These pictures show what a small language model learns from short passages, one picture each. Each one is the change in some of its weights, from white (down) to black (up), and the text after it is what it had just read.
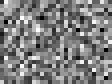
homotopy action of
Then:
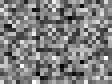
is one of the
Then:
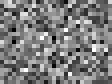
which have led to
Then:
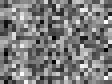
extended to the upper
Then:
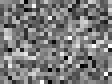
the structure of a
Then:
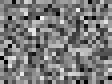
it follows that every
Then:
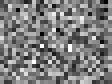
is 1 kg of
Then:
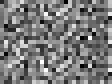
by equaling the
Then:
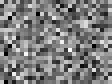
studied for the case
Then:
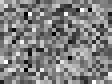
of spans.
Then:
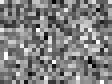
respect to $\dim
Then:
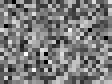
in the Public
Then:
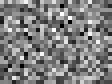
\in S$
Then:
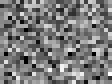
map one defines the
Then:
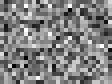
to blackish
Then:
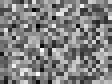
order to support
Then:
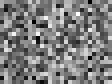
channels Figure
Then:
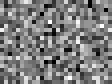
parameter $\Delta
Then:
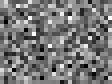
the problem becomes much
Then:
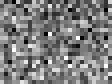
chosen in this manner
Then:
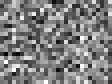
reflects the
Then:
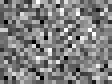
matrices with bounded
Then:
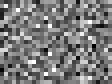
ATB =
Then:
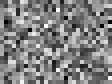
parental lines
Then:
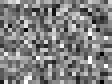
infinity $\mathcal
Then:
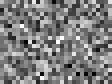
word choice. The
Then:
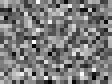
an efficient algorithm solving
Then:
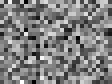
flyover construction
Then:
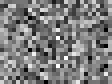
visibility 50.
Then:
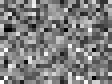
it was observed that
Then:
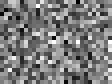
Energy Conversion
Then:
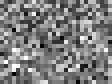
gains in the
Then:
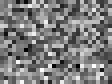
also symbolized through
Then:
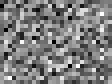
has at most two
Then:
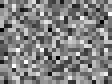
opinion, to what
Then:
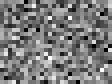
the bridge
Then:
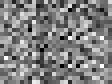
and any root of
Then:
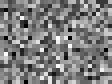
For convenience,
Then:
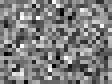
question is to give
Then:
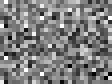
the case of
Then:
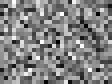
abelian groups, whose
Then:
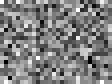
for $\langle
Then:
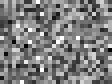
periodic functions, it
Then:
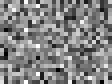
à la fois
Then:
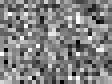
$\alpha$ and
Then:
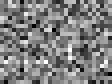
Journalists do not
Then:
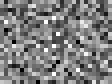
Rats were
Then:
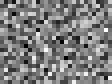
are key steps.
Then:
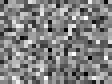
as organicity,
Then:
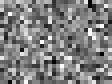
space $\X$.
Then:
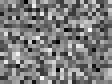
this mapping. To
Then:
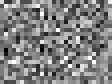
concentration profile with the
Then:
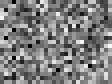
effectively encode
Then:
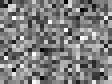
chain of the
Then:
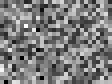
learn to stand
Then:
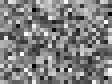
same two-dimensional
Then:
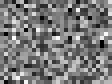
in the upper left
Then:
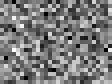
difference in the duration
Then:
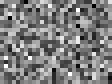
family diagram for a
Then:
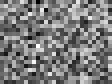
the destination
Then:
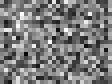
is to prove that
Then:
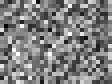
need to take for
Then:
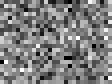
both theoretical and policy
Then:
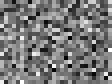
The population of the
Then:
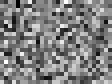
parameters and RF
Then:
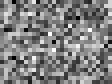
of electrode position
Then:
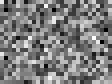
$$ % where
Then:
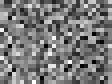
been considered for both
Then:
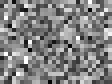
and son.
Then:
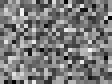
of the next?
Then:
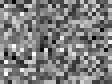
and validated in
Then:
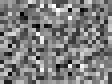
makes it much
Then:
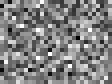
mainly based on product
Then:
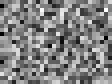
place, ensuring
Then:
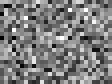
a standard element residual
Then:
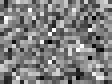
+ di$ is
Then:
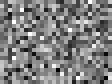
(i) movement
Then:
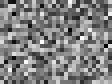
of diseases
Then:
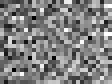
easily verifies that
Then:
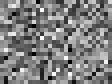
farmers do business with
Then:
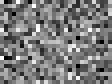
was performed using the
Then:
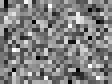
\ldots$ have
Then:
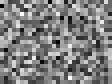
to do, and
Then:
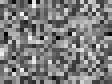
from South
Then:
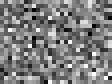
the multi-dimensional
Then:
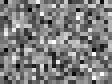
odd arity forms
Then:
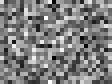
first note that if
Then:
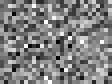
15 have average
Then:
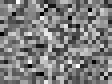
across two wild
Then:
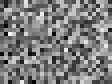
surgery chest
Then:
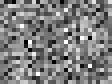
compared to control.
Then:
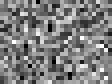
being discarded
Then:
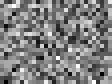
concentration can be
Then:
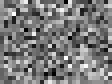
the pointwise limit
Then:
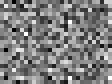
and penalty
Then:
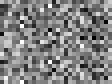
rational surface, and
